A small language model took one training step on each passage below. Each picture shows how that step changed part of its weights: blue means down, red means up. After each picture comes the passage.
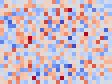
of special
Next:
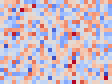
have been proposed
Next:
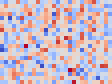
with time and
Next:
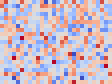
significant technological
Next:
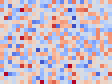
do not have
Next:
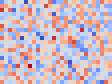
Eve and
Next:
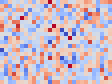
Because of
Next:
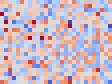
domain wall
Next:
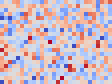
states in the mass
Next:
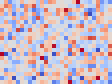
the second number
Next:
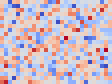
The sixth
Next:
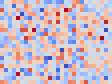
and other recent
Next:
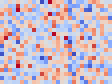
as to the number
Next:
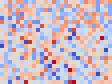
are active,
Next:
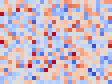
to a normal
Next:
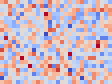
term from fitting
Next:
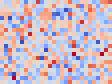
with the contributions
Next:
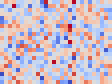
compared to the
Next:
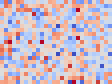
a graduate
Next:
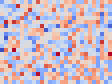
base: -
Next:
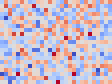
results of this analysis
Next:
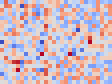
the magnetic field has
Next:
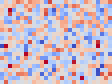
difference between the
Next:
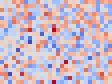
channel, we
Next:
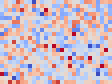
simulations. We
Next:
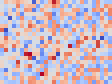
observed as for the
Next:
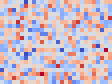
can be used to
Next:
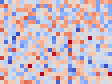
made in
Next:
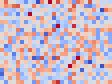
exploration of
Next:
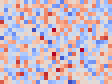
density, one can
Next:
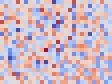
row of
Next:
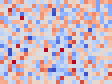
output of the
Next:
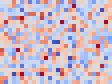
accessible for
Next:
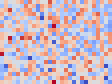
no change in
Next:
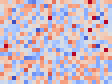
also possible that
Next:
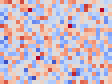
model estimates.}
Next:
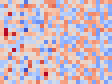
is indeed
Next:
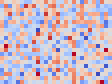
is known that
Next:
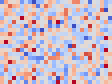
flaring and
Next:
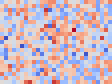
sequence as
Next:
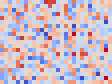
be used to
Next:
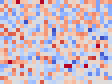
two processes
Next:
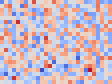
the experiments an
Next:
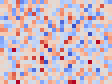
(see Table
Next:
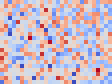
resulting in the
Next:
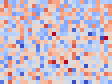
the trend
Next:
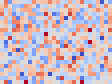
encode the
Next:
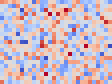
and shifts
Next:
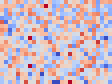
emission line in
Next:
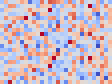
charging time
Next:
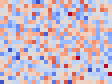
that the length of
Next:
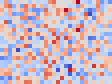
the case of an
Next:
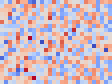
also quite
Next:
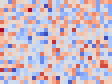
think to
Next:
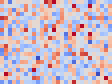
be expected that
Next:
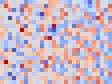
relation cannot
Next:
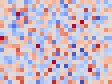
represent the motion
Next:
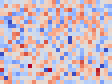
of states at the
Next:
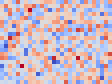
log basis
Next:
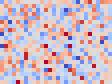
these close
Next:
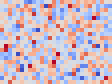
used so that a
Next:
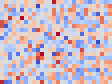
\qquad =
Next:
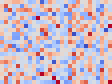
better than
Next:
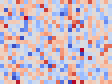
integral does.
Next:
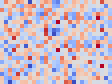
observable mass of
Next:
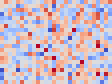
estimates typically
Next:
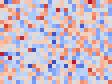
to authorize
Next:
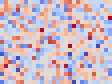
to the DM
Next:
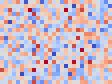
by a red
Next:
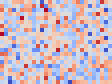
height of the
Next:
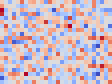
extract time
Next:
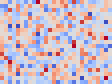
t = (\Delta
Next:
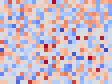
are more than one
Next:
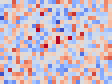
orbit follows
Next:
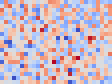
the corresponding small
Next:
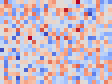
the same interface
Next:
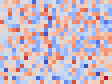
important result as surface
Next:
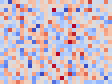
we understand
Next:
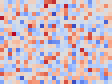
as being a
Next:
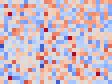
is operated with
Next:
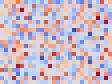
frame to
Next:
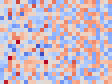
very simple
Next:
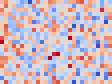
requires the
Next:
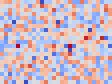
centre. In
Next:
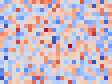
The FeAs
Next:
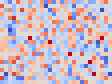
items in
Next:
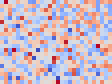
discussed above,
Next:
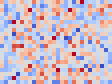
and Mike
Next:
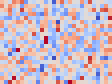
development phase and
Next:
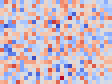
of closely
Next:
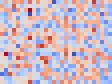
As Proposition
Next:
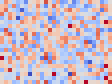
the changed
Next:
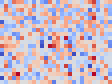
to host
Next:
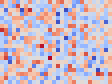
and $\lambda$
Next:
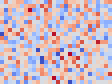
temperature corresponding to the
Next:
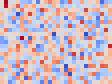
its normalisation
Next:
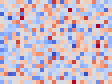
models) have been
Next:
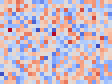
to completely
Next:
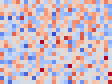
with respect to
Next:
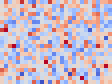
amplitude of a
